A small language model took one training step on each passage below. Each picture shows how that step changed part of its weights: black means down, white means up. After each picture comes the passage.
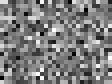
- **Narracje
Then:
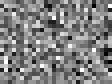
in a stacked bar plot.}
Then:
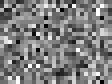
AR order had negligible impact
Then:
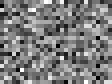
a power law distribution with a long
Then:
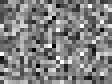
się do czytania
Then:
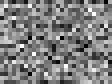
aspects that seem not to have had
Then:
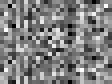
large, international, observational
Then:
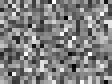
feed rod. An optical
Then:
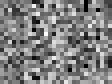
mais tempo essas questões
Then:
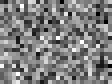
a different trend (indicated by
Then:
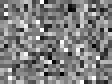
в сравнении с
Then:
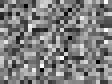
a magnetic field generated on the main
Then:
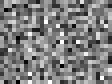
vacuum level, resulting in a negative electron
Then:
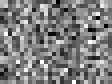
preparar o homem para o ensino
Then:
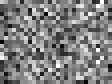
procedure does not use any training examples,
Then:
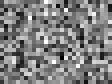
towards the low mass ratio limit.
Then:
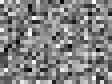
the solid curves labeled ss1
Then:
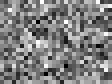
models (Plez 2003;
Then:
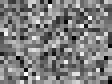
extension of that file is also
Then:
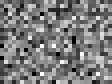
although more replacement occurred with
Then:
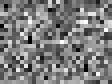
criterios éticos para investigaciones
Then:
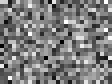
was calculated using Maxwell stress tensor
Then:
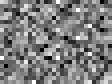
da gravidade do problema e que
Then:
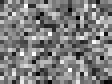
и культурные преобразования.
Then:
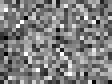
equation since \begin{eqnarray}
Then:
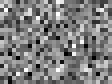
Arte, la Geografía o
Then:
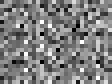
турли ёмон
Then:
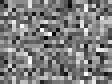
с множественной
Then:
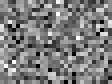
la forma de vida existente en las
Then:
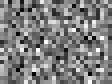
specific lepton mixing
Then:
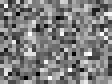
bulk fluid can be obtained if
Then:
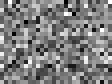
are increasingly being adopted in modern
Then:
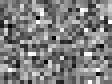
Further evidence for a spin glass
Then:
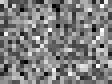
of neutrino oscillations in
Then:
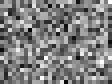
categorizing them in terms of particle
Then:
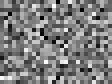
предприятием. В
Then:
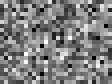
region. Large $\sigma$
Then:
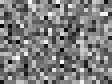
structural relaxation induced by the thermal
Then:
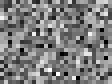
maqsadli mahsulot
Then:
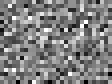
give very similar results. The use of
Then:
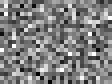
In a body-fixed
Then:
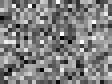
The main GW observable is the
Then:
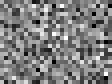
controle administrativo requeiram
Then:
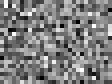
to as the ``offline
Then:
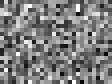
\title{Making a
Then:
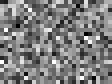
the Matrix protein 1
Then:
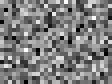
acúmulo de secreções
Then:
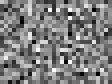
hole (BH). There is as yet
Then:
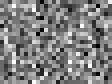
военных операций на
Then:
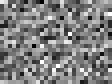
of space that are in two different
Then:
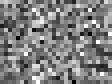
analytically that the time-evolution
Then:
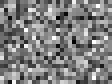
halo (dominated by interactions with
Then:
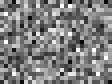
but straightforward. Up to the
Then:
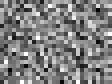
quantitative arguments about the
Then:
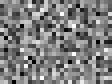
diversas regiões do país,
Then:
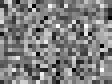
variations in the tunneling conductance
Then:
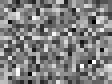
ini, M. Quraish
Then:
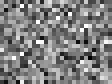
so swapping the underlying model
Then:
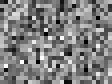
P. Chimento, R.
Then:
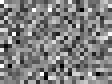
and the Y - axis lists different
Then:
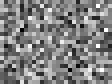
searcher's information-access
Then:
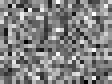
opposite groups is often defeated
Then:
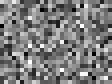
. \subsubsection{Tracking the
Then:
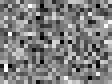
анализа отклонений
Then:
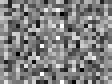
se faire une idée plus
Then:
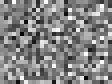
kaum muslim untuk
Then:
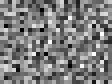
Hubbard model which incorporates
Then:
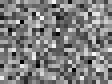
in CaFe clouds imply
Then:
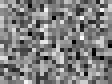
y aplausos de sus
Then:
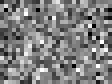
equation (2) describe the imprint
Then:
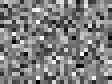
evaluate the wall clock time of all
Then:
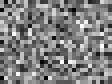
shown in the figure. }
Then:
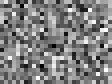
fault energy, which in turn
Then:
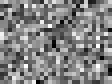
the efforts of integration testing
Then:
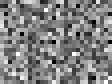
energi listrik dan
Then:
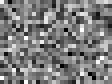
$\gamma$-process make use of large
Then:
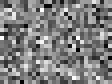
kechadi. Qorin
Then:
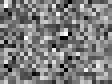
to be conservative. In addition,
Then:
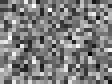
criminosas, bem como em
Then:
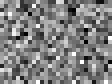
social e que não sejam
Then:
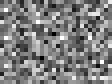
до кінця другого
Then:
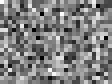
i) the resistance due to the
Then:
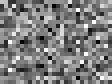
of freedom are more than a qubit
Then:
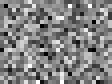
bo'lsa, ulardan 9
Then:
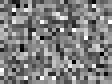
“Gestalt” —
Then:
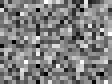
the low power consumption of the
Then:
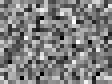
o'tgan homiladorlik
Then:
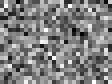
was to quantify potential differences in
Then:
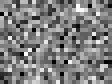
along curves. Therefore, Compound
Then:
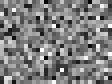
va boshqa hujjatlar uchun
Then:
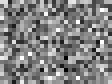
venit potrivit lui
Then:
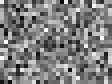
each source. For this purpose,
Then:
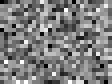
ustida ishlash jarayonida nutq
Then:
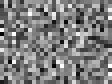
w'$, forcing $r$
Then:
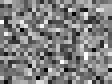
powder rings often present on
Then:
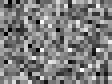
tarbiyaning asosiy vositasi
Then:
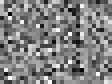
ou surpasser. Le
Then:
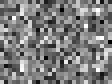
su diversidad lingüística y
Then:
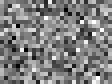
neutral CP-even
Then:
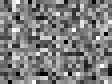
le marketing territorial
